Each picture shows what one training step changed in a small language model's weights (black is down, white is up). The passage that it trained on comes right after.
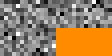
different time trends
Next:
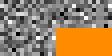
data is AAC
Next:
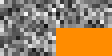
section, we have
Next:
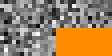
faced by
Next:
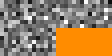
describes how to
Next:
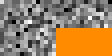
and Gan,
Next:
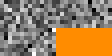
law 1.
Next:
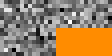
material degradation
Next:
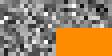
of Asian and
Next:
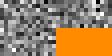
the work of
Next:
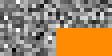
will also be
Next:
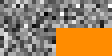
rooted in
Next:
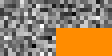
with a higher rate
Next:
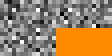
it is necessary to
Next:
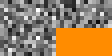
it can result in
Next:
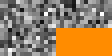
it should also be
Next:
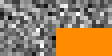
known history of
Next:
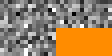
I do not understand
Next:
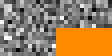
b). Figure 2
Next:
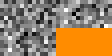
are still other
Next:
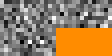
strategy (see
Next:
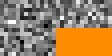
layout with
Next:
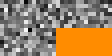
come to
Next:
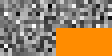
are vertically
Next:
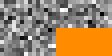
had significantly negatively
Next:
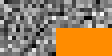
market capital.
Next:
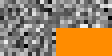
have been identified in
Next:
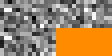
less stringent
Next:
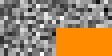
with and without
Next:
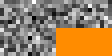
pline, and
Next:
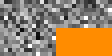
performance has become a
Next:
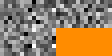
which indicates the number
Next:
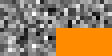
of other components with
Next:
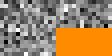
screening due
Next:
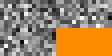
to homeowners
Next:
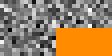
predicted value
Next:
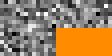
out. The results
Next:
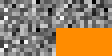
to improve employee
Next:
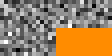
this study was to
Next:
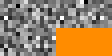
is to be
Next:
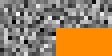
and Training
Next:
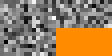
the other over the
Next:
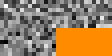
the ones
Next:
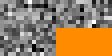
over an angular
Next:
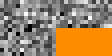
of feeling and
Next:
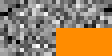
and released through
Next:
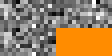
participants of end
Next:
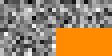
chain can introduce
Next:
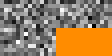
educational level,
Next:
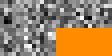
Presented at
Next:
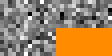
However, the
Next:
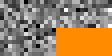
models that may not
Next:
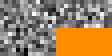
of disorders
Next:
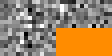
individuals undergoing
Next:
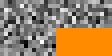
increase in their original
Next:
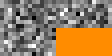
old fungi
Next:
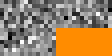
at the positions
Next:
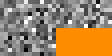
Only the
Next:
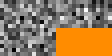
over generations
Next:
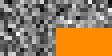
its correlation with
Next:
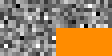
is not sufficient for
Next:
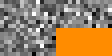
of awareness of its
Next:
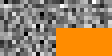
partners responsible for
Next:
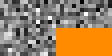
an existing one that
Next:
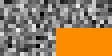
role of the teachers
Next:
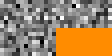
is a need for
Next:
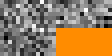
Community information System
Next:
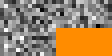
the red labels
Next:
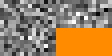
the misuse
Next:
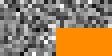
the adaptation.
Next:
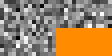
image sector.
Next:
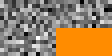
all models indicate an
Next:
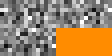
This contributes the
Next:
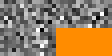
are independent of the
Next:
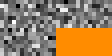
correct for the density
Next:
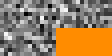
brute force
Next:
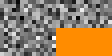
database can be
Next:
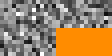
very limited studies reported
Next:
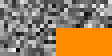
in the paper.
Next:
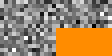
also work closely
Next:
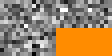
lower than that of
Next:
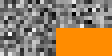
were converted into
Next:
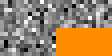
For instance, the
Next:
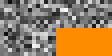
their responses would be
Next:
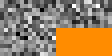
that the variables like
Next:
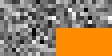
tension and
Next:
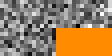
in the system.
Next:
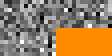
energy needs. When
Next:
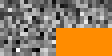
that additional requirements be
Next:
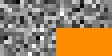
contamination of
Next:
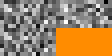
implementation of various
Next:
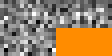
of SQ problems
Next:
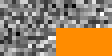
in which it
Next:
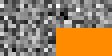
results of the models
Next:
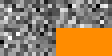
posttest mean scores
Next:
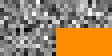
of logical
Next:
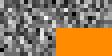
that $G
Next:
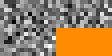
average, in
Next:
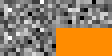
SOC and
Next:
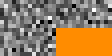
a relative angle
